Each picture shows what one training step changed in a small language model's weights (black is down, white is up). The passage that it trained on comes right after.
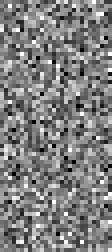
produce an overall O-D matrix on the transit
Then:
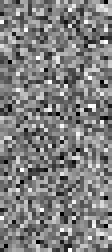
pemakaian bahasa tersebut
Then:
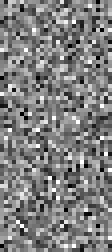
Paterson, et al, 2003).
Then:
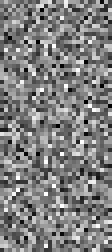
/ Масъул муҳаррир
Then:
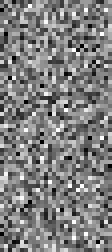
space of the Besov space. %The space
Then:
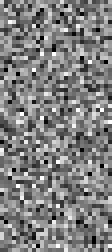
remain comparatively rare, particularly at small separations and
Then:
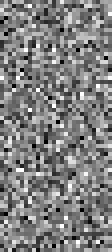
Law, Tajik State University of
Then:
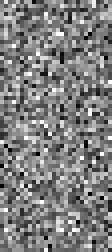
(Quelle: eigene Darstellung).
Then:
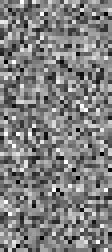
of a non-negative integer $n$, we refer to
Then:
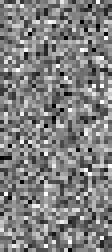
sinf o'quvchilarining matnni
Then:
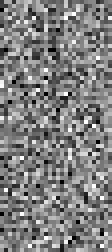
existence of $J$-holomorphic curves, but also
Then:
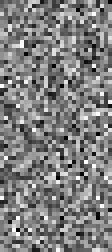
more appropriate analog is the theory of $^*$-algebras over
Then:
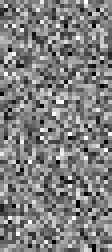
of the form \[ \int_{\Omega}
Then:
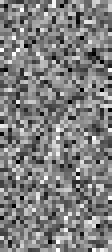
the self consistent procedure is based on 56 special k points
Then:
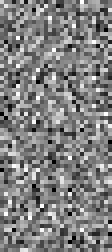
notion of surfaces isogenous to a higher product of
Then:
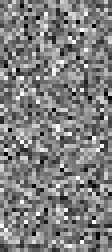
constructing an approximation to the Hessian with
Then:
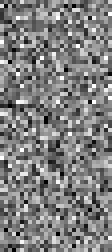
any $k \in \bbN$, $k
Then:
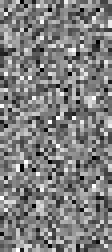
to a new polynomial invariant of virtual knots and
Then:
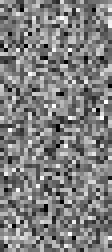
is no orientation which would allow the maser spots
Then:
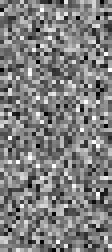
of the mathematical model that describes the process under observation
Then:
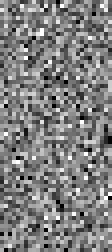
суштество во детското
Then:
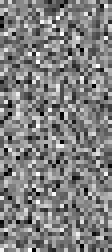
plus autour de la notion de faire du
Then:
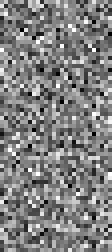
(in fact, all variables in case of binary
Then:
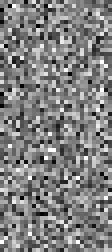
$$Conjunction :: Property^n$$
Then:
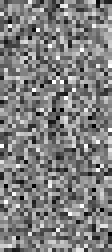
$e_{p(N)}$ is incident with
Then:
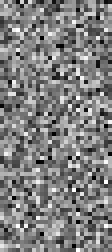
from $\cA$ to $\cB$ is called
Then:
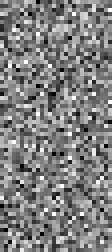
$x_{ji}>0$ used for CV
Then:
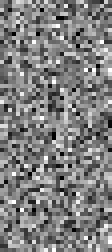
(lambda [$f $xs]
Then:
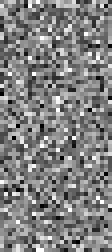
the angular separation of the two points. In fact,
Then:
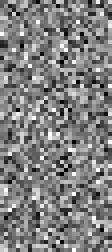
que constantemente la está comparando con
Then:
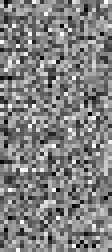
for games in which agents compete for
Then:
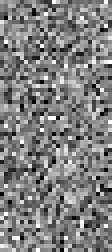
$\ket{\psi}$ in this manner, it
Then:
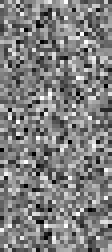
transport coupling strengths. We have taken $R_0
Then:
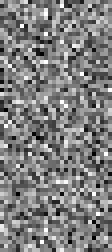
talab qilmaydi. References: 1.
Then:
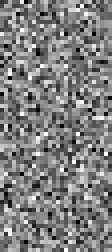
we have $\delta(9,C_4)\le
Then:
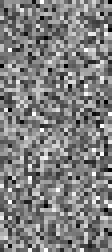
dalam menghadapi risiko - 1)
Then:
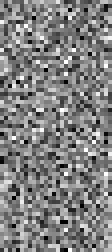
Ambas barras de arena presentan casi
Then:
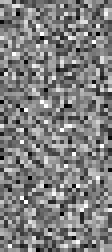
factorized. Therefore, this online approach does not require
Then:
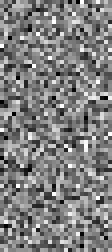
novas condutas delitivas.
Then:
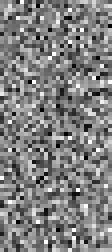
**Flipped classroom: an active
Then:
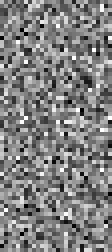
\cite{S1}. The link between this latter interpretation
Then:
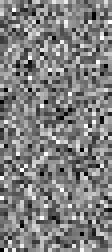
\cite{EE}. Indirect indications from
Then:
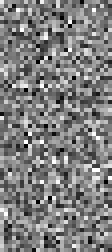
and \cite[Assumption 1 and Lemma
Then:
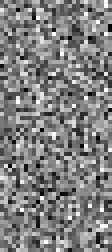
hasil realisasi dari menu ini
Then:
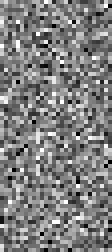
admits a symplectic action of the
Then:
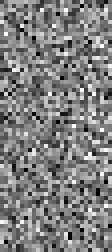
holda gorizontaal yo'l belgi
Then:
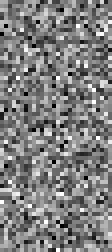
COVID-19 на систему прав
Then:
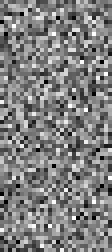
be common phrases often used in misinformation
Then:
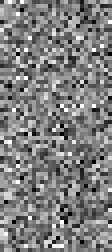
розмноження патогенних
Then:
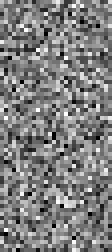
third type may carry noticeable topological charge
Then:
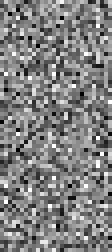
formativas) y forme a nuevos
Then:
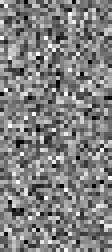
we take $n_1\geq n_0$
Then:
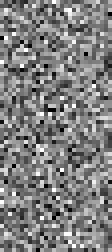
same number of points, which makes the computational neighborhoods
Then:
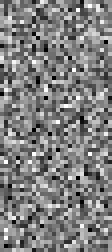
but also at positive bias at reasonably short
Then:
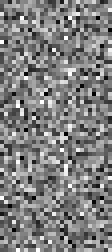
conditions of Theorem~\ref{T2} are
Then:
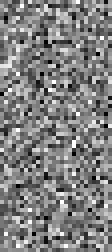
las técnicas cristianas de la
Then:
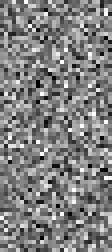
93 nucleon-nucleon potential, from
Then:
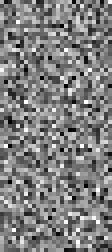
/ \kappa_f$, which means that we can generate
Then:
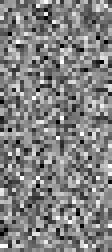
Rev Latino-Am Enfermagem
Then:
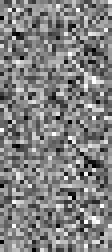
berpengaruh terhadap
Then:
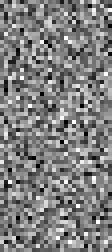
advantage of working with the polyhedral approximation
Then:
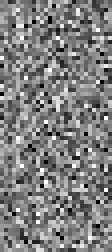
the spin space. After substituting
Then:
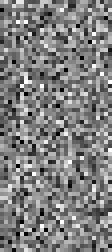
ганданг таса в культурной
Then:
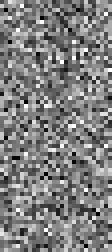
objects melding incredibly strong gravity with large densities and
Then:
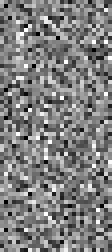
como un elemento de formación profesional, es
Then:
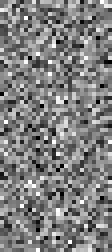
of the reader we reproduce it here:
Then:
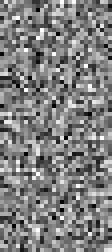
активу, що контролюється
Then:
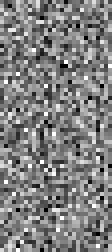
support Indigenous students in these environments
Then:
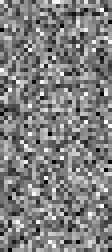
a structure of the twistor space of a
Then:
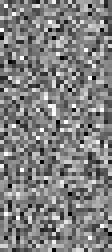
with the other polymer molecules that are in upper
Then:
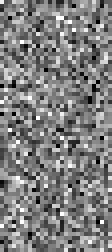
proving the usefulness of the methods were made for the
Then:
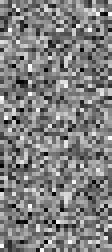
de procesamiento desarrolladas en áreas de
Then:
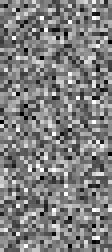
(2023). DEVELOPMENT OF
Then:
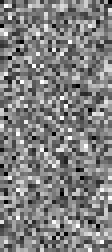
umumiy standart bo'lishga
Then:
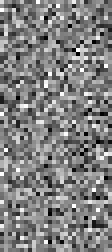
energy with the fixed number of doped holes
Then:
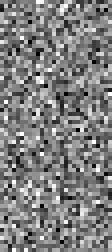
the FEL power after startup. For this
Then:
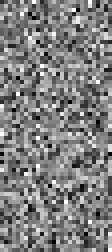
note that a solver might not support Indicator
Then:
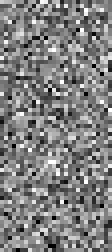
una calle delimita el límite entre
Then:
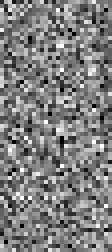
compared with those found by the D-Wave on the
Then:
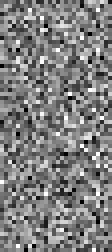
дисфагии отмечали 23
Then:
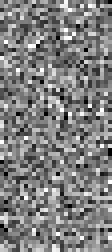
question would be to try to imagine what would have
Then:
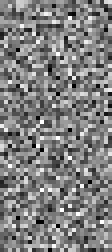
a set of values. \item The device is
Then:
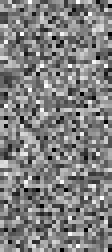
that match empiral observations on a few key statistics of
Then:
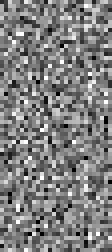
a adopté la croissance inclusive comme
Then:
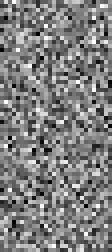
засобами Google Apps.
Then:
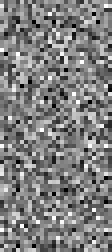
ensino e aprendizagem da leitura,
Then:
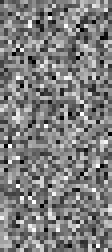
del PIB de la provincia.
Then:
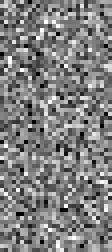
адміністративного нагляду в
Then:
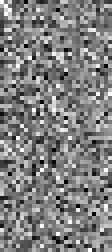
$k$ to the $(k+1)$th class
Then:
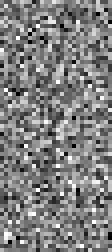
The PC structure, which is based on the 2D
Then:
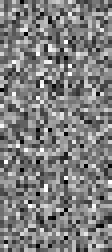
R}$-relation of {\sf fP}); and
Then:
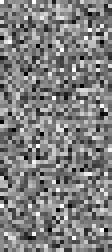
of the Euclid's fifth
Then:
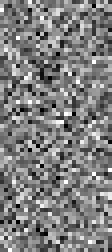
de las pruebas estandarizadas, las
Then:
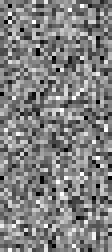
combinatorial proofs for this conjecture. We can easily see
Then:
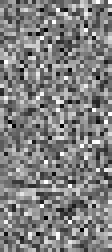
the set of completely saturated packings has
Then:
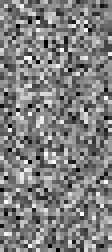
servizo de información e asesoramento sobre
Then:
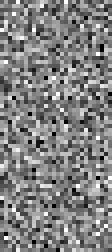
О природе возникновения морали
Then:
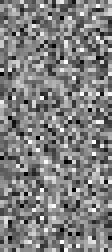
is $L^{-1}$. Therefore, probability $\omega =
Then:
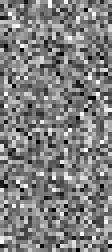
В нашем случае процедура
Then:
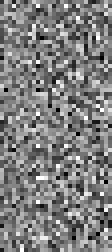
préciser certaines dysfonctions
